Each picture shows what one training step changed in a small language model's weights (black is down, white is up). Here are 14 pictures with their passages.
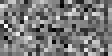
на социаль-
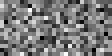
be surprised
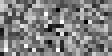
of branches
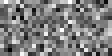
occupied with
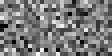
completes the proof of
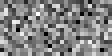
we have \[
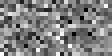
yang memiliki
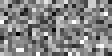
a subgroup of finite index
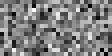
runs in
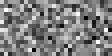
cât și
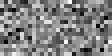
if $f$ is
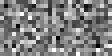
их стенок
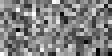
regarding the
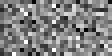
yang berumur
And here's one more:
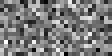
We get that the
